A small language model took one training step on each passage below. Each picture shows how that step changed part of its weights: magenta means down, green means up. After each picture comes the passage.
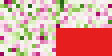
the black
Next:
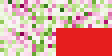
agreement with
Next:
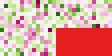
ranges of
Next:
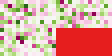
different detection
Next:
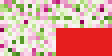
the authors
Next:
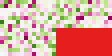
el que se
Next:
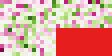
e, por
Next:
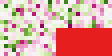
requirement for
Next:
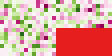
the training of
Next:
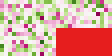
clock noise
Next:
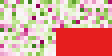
The limiting
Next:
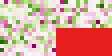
of the light
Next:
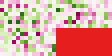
close to
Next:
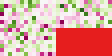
$b$ are
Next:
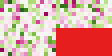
1b), which
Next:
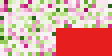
read and
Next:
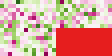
with respect
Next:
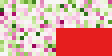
$W$ is
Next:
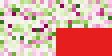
de 6 de
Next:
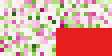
given by the
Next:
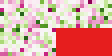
When the
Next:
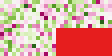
is positive,
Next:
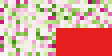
es esta
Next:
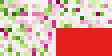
system position}
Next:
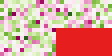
From the
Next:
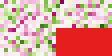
о том,
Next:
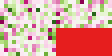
and where the
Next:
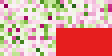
this deformation),
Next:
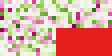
acting on the
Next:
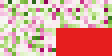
to examine the
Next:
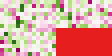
una sensación
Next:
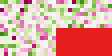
that includes
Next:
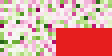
bin from the
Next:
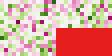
related to the
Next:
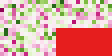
t \to
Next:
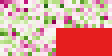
lower bound on
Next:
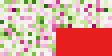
the ejection
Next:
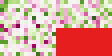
hacia el
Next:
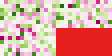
information has
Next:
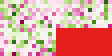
yang tidak
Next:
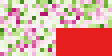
dashed line
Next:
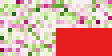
patients with
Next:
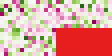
The viable
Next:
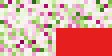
internal (in
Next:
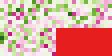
paper. The
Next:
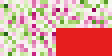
terms with
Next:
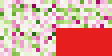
cum își
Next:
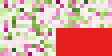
to enlarge
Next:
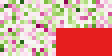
listed in
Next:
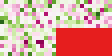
nem sempre
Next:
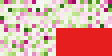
and representation
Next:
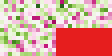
mass $M$
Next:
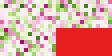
the distinct
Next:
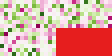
is nog in
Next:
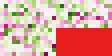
points, and
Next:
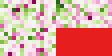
space into three
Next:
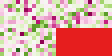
posição na
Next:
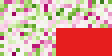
produção de
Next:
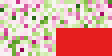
– exceção
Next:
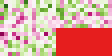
energy injected
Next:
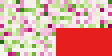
not depend on
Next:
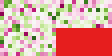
Ice Core
